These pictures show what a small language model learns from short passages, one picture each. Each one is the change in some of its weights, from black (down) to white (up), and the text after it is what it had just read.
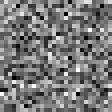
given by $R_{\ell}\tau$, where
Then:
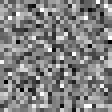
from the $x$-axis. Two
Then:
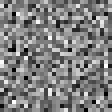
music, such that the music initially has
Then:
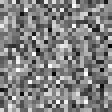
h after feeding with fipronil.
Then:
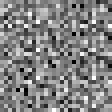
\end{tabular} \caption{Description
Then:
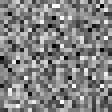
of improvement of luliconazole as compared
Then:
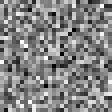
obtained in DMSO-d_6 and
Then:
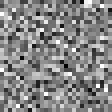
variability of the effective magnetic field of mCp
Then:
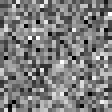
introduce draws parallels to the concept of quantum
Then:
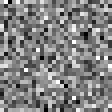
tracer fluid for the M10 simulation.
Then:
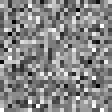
3) < -- Generated at
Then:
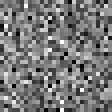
communities are politically grouped into 10
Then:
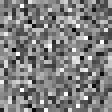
are respectively the hopping rate, the
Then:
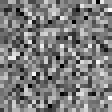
Liver Metastasis ELTR European
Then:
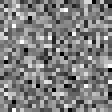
entry to an effect handler block, we
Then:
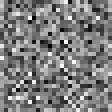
\ha_{j}$. Through the repeated use
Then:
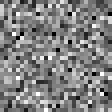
used a restrictive threat model in which the
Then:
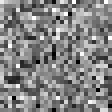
3.3. Automated board cleaning
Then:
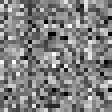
in Section~\ref{conclusion}.
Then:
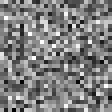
neutron star's atmosphere, appears superimposed
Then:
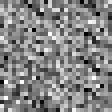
20 → Value of the variable will be
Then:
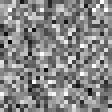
Fig. 2. An overview of the proposed
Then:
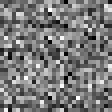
not involve the concept of symmetry. Let M be
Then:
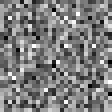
T_2 \rightarrow T_3$ and
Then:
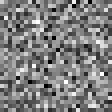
Disclosure of conflict of interest The
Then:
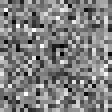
Marc Poujol, and Michel
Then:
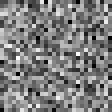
a mathematical model of the influence of the factors under
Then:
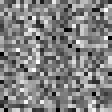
lack of domestic production. A distinction was
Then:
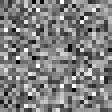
All accepted innovators Adapted version of
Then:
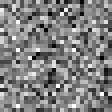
several local regions for further increase of *H*,
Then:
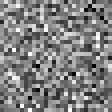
timescale. In this case, the mass
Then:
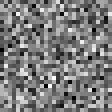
on the same wavelength as their attitudes and
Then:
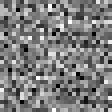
any two finite-dimensional irreducible
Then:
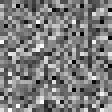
\nonumber\\ \end{eqnarray} where
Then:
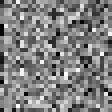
particularly marked in Europe and coincides with a
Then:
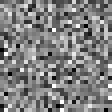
is an argument against the explanation of the
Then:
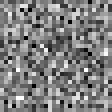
is in a crater, on a
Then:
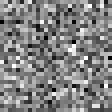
of ultracold molecules is the observation of the
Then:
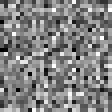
present our argument by using what you called "Method
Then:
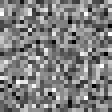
methodology, this study analyzes secondary data from
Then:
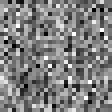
the cubic spin-down model, both
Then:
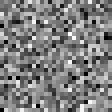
meta-ecosystem framework will complement current assessment
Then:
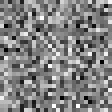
Polarized proton-proton collisions at
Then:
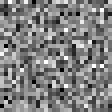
60 ambassadors participated in the
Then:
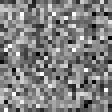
biases, $f$ is the growth
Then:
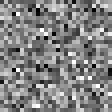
naturally) on the biosynthesis of
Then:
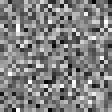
after encountering endotoxin, peak
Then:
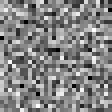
rapidly to the deep-sea plain of
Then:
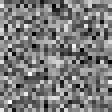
\andy{intcon} \beq
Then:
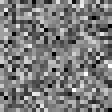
began to hurt. It was
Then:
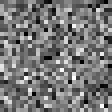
STUDY The study's limitations include the
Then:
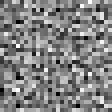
CHANGE PROJECT
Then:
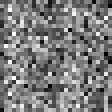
Figure 26, we provide information on steps made by
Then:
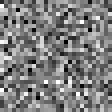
a variable-length haplotype construction for
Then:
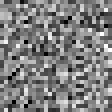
were more likely to be educated and
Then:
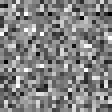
integrating out the gravitational field. In section 4,
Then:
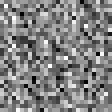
conditional on the injected error taxonomy
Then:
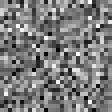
the contiguous alternative hypothesis. In
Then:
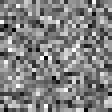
Platology provides a knowledge base for the development
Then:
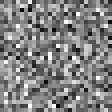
is repeated with all combinations of parent points and the
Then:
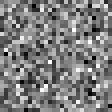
where the weight $W$ is proportional to the
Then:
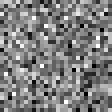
over time $t'$. As displayed in
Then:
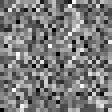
Validation Conclusions Can we improve predictions for
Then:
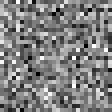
test for cointegration in our vector auto
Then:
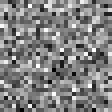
order parameter $\Delta_{ab}(\kv)$,
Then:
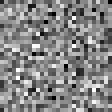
as far-field focusing can also be obtained.
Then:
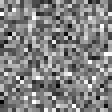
lot of time trying different kinds of
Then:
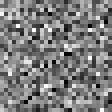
break the spin rotation symmetry during a phase change from
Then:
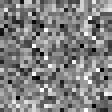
Rabat metropolis Economic
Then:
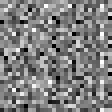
of mother and child care units which are contributing
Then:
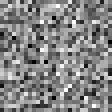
of mortality at the individual and population levels as
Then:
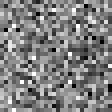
free parameter of the theory, in the latter it
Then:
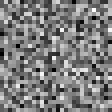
selected model. Notably, using informative
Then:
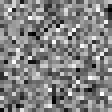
Fig. 2: Effective index of the fundamental
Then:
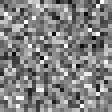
chain for N = 2. When the system is
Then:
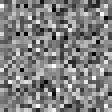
\geq 1 \end{aligned} \quad
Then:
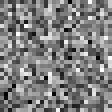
from the Regional Office and WHO
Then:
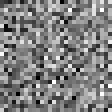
K (Ehrenfreund et
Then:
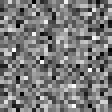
Reporting Items for Overviews of
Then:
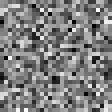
the domain, and when it reaches the receiver
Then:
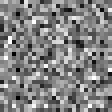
final population of European medium-sized
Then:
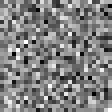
invariant. Indeed, before using the Poisson
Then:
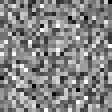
human review in providing accurate, high-quality
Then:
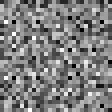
Edet (2021) conducted a study on the
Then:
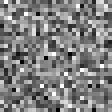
evidence from simulation. During the multicanonical
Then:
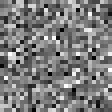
contribution will be evaluated in the appendices
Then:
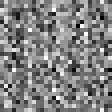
2004. The Hyperion sensor on
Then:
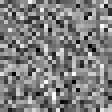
are secured from illegal access.
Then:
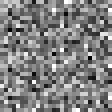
formative months of this study. My
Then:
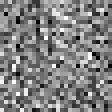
layers of the stars (Michaud \&
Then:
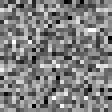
defined by MIUR; - analyse
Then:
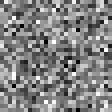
of fake news via fine-grained
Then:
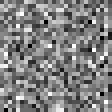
and $Te-Te$ parameters of bilayer
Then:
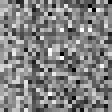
the DFT-MD simulations, the hydrogen bond
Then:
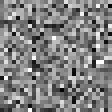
nonequilibrium conditions. More notably, over
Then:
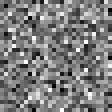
University, St. Petersburg,
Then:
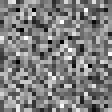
physical masses and the corresponding mass counterterms are
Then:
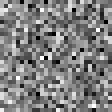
of the external fields. The case of a relativistic
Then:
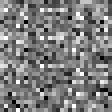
to the interpretation of both work and life results.
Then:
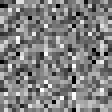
Computer Engineering, Agnel Institute of Technology and
